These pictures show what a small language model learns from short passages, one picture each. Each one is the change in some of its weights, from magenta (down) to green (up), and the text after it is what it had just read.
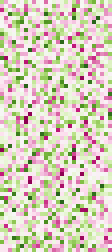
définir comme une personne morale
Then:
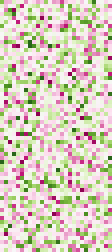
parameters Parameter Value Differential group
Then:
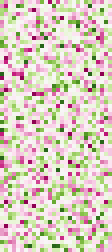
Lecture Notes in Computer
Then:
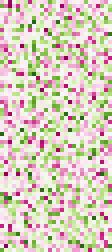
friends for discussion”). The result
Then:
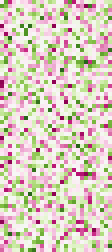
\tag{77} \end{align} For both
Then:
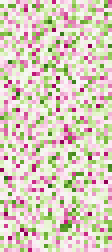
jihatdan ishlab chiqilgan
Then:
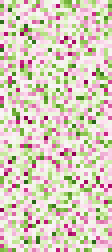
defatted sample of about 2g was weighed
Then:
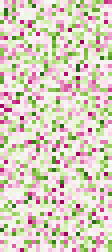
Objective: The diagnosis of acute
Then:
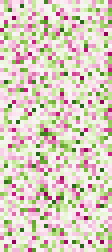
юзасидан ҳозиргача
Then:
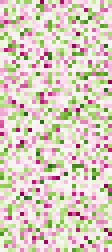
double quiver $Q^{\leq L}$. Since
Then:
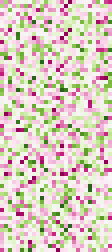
Federation (OSDF) is a component of
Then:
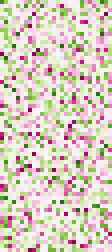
employees possessing advanced skills or
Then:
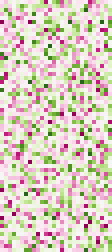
methods: the Calderón complex interpolation method
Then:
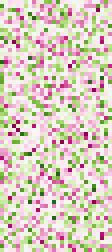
tumours [3]. This classification is used
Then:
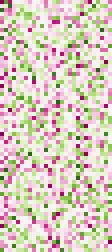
S, Ca, Mg, Si,
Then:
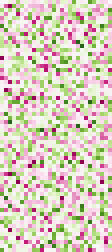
the expansions considered in this paper are shown in Figures
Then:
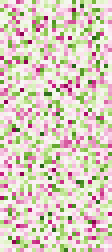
marginalized groups take part in and benefit
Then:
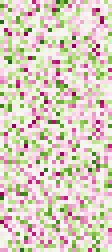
dependent diabetes mellitus
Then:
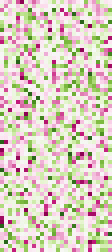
students. We conclude that inclusive education should be the
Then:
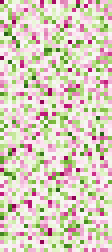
of the long-time asymptotics
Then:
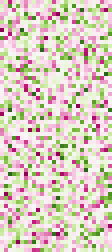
t},$ where \(\omega > 0\) is the
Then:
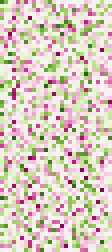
under a lifelong learning scenario.
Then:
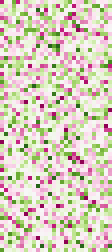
\ref{def:psi1_norm} below of
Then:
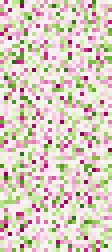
1.62 KA= *Kigelia
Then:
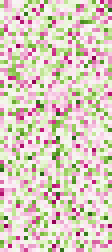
makes Hermite B-splines
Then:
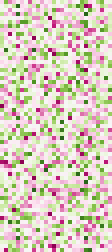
Serge. *Penser le «
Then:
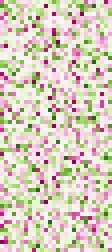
\in \scre(\alpha)$; and for any
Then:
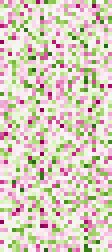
endsequent of $P$. \item
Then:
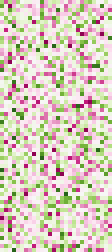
to elicit from the fishermen what
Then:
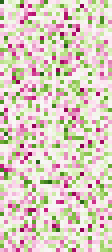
bilan jahonning mashhur
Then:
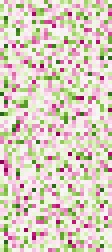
for player 1, namely,
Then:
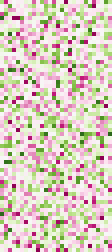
Standard Deviation TABLE III
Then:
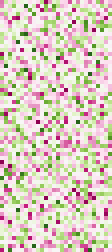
the major countries wanted, those transformations in
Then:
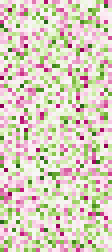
Economics. *Boston Studies in
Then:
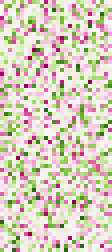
of the brain and exchange electronic
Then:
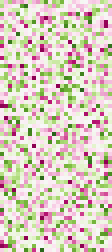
is provided with the right-handed
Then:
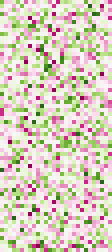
cognitiviste ale lui
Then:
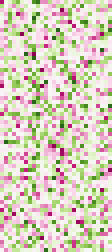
formal representation $T$ of $\mathfrak{g}$
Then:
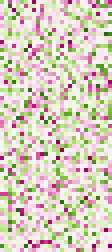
29. Базарова С. З.,
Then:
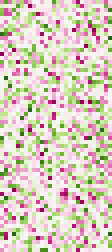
healing through art☆,"
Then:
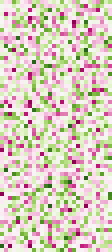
proektor, interaktiv elektron
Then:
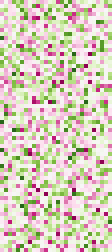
al.* (2022) menunjukkan
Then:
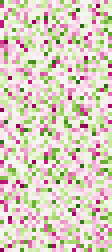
other research components. This guide defines a
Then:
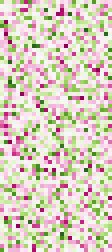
matrix (DSM) tool. This paper is
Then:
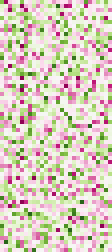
niger* was found on four of five
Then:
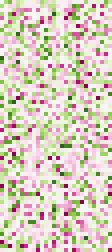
ta'lim muassalarining o'quv
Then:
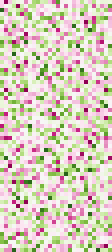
Titration Procedure : Potentiometric
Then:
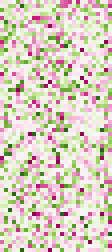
механизм укрепления
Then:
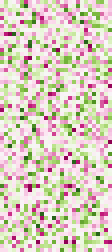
that individuals faced with such a situation are
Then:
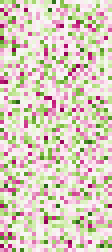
willen delen. Voorts aan de
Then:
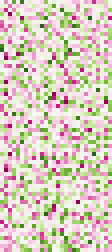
Kulol esa tariqat
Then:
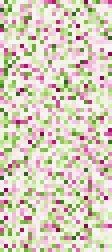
year, 100 cases for 1-5 years, and
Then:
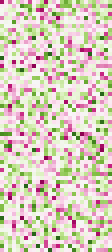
open. It follows from Wagner's characterisation of
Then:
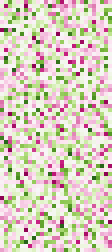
or $G$ is compact, metrizable,
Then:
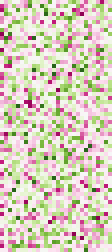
restricciones de liquidez,
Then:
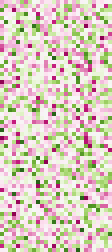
t\in \overline{I_T}.
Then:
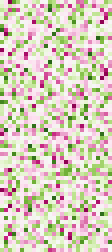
to return to a pre-scientific
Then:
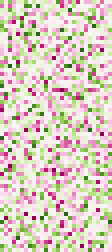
instance and then execute distributed
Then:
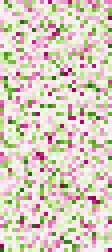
(Изра.): «Следует
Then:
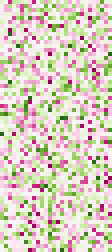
desafios do ambiente escolar.
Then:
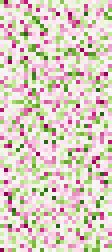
licensed under a Creative Commons
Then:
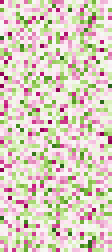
leave a good impression to their
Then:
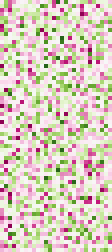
to the dual. \subsection{Notation}
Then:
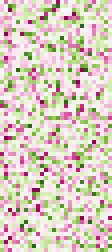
AI models based on modern data science methods
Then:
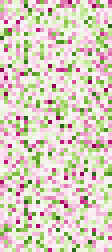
[2,5]. For instance, several wild
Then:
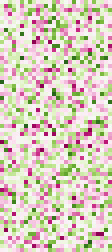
it with the concept of 'histories'.
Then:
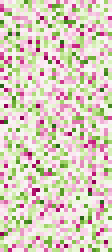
computational time scales poorly with the number
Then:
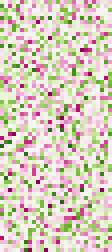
stakeholders' ever-changing
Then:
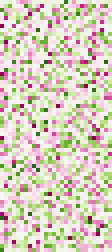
sample whose level of carbohydrate consumption
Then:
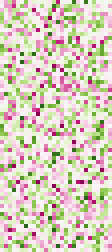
hence it defines a homomorphism of semirings
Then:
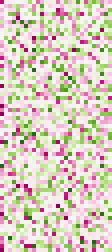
the induced subgraph of $G$ by
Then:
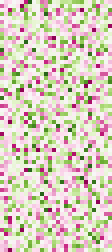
considers pre and post demonetization
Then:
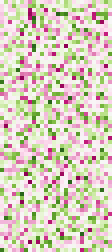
equation (\ref{fslf}) and set
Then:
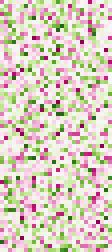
General Circulation Model;
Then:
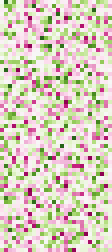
rivojlantirish doimiy ravishda
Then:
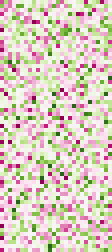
the rate of convergence is $\varepsilon $. Note that if the
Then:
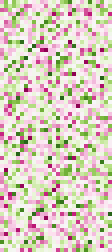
g/l bo‘lganda
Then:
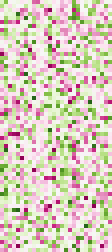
teaching a foreign language and the
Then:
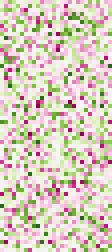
intentions, risk assessment, use options,
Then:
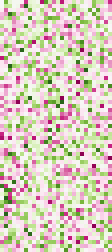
Specifically, applying the permanence
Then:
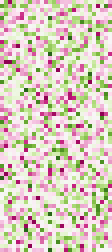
Computing capabilities are available over the network and
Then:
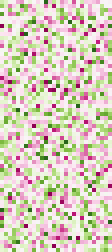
the gCube system. It must be noted
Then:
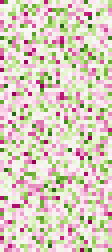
so the topological applications require new algebraic
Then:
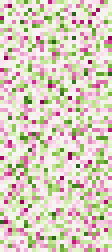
UCI Repository. It is publicly
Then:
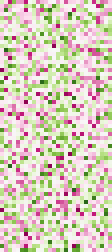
posterior median line. The treatment
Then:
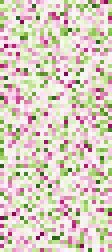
this paper in Lemma \ref{NTF1}. As
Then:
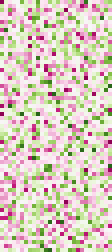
\cite[Theorem 4]{Lu}.
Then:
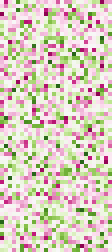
signs. One means to recover the original
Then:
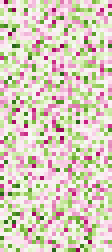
NiL_nXH_2O ,
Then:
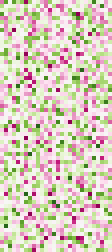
produce a SAF directly usable with the
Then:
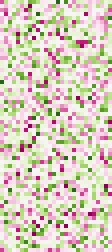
professionals are divided into several areas of
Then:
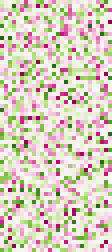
indicated that 30% of respondents had an
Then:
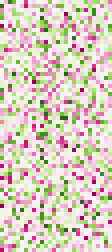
faoliyatimiz ongli fikr
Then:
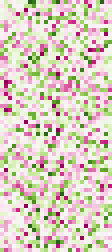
Día 0 Día 7 Día 15 Control
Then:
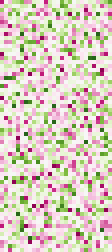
the administrative aspect (MANA)
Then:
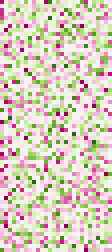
B Std. Error Beta
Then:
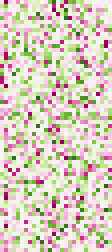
la ore, dând dovadă de
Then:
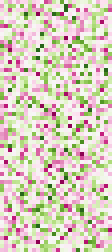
and difficult types of headaches to treat.
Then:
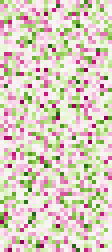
Park, South Australia
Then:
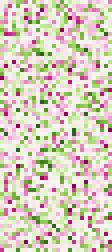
raccomanda agli afferenti di
